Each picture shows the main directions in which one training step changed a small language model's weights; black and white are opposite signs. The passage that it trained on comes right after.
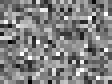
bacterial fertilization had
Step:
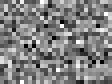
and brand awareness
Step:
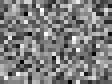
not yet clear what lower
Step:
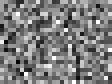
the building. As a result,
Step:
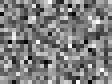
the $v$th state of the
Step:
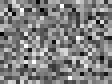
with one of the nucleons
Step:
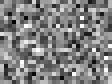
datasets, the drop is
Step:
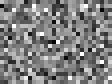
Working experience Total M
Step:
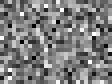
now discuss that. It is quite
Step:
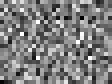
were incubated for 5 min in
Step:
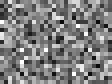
bo'ladi. Bundan
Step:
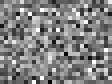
is stopped when the relative
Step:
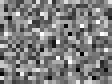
the subsequent detector response.
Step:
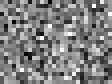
chip and experimental setup.}
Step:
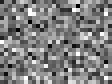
de vetores de interpretação
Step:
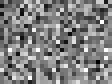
or contact lenses can
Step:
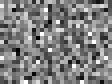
Overall satisfaction Pearson
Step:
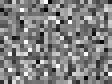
determinando un Rho de
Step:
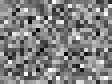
which decreased almost linearly
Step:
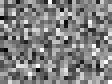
relative effectiveness of each parameter level
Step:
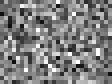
interviewed the parties
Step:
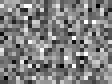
sigma model with two chiral
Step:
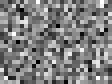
celular acentuada com
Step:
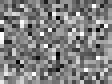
high significance for oil
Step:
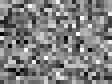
(which, in the absence of
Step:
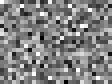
determine the severity of
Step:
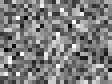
Silicon Dioxide
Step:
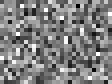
o`quv rejalari
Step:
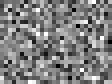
fair machine learning research,
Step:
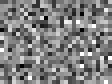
estudia la legislación
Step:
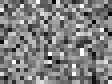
which in the past was
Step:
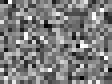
on rachis also;
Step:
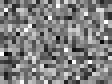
sometime confessor Friar
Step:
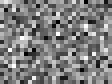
energije Iz napred
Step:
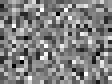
DA SILVA
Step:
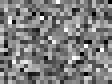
submitting their work on time.
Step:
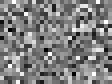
spectra are provided. The ease with
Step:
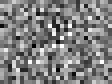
described by a rescaled density field
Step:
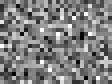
figure 1 below. Domain
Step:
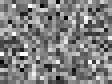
a Moldovei
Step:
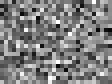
officially reported validated
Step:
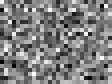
gaming on mental health
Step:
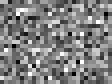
oq atrofda
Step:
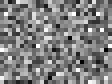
the same products and designs.
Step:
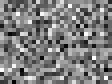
the EFA indicated new
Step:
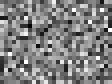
situasi kelompok.
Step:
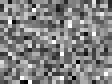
disable quantization. The way
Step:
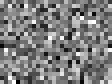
1959 estableció un
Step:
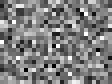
bo'lib, u
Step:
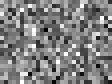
step is to study if there are significant
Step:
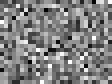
важные задачи.
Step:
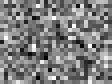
Lowell Observatory comet
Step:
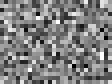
Model & AMP
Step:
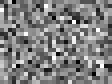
samples with $x \approx
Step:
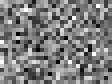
uzoqlik kabi
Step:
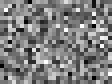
barriers between transportation layers
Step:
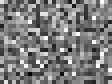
the assessment frequencies determines the
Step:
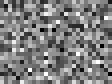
and backward waves.
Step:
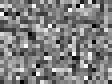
Positive implicative
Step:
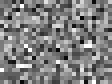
Awareness, Knowledge,
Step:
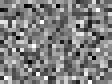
decentralization, security,
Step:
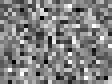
to get the average data of
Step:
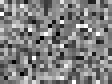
$s\bar s$ ground state
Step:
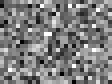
$AdS_{D}$ space
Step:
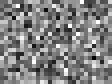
йўқ жойидан
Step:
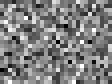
S. Uchiyama,
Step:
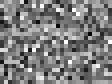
vasijas recuperadas
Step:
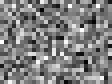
but this did not transcend to
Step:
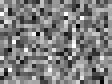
case, it is introduced in terms
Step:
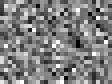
to encode the internal structure of
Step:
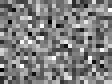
However uncontrolled changes
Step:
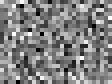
%43 citations counted in
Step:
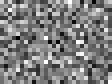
dasturlarining tutgan
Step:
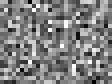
radiation for the proposed design is
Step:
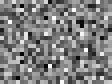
normalizada de cada
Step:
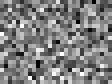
not need to be imposed, if
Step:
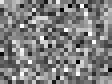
some basis of modes on
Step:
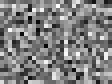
a government-backed radio
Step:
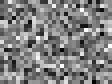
ishtirokida tashkil
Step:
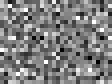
sequence sheets to define
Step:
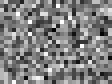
the smallest critical current, which we
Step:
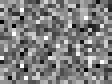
will have $(a_i
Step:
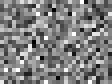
at the corresponding threshold mass
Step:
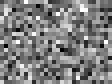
L-band. We
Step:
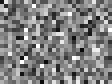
for the mass $\m$, the
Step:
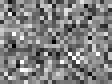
periodically to another building for
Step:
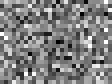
5]. A related classification of
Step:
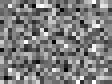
natureza jurídica,
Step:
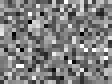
the highest absorption
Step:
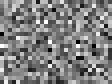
pre and post tests were
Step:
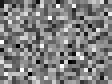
la synonymie
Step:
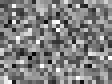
commonly known as “Ban
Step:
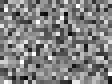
the set of 7697 galaxies as
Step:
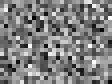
extrinsic electrons, so
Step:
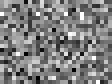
What should we do? We have
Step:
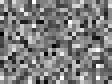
well as for different acetals.
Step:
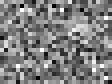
de dezvoltare,
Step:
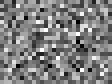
higher levels. For instance, if
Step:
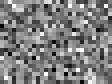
ethical rules and ways
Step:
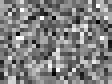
to the superconducting
